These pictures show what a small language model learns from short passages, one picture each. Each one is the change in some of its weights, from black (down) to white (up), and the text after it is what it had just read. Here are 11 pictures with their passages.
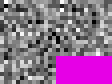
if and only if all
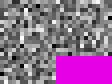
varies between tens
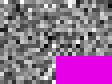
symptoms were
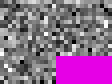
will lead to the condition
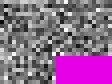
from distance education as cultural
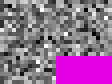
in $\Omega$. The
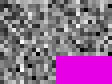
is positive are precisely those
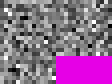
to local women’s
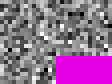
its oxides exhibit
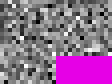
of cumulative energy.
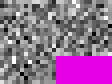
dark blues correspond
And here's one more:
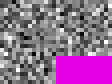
which is easily proved to
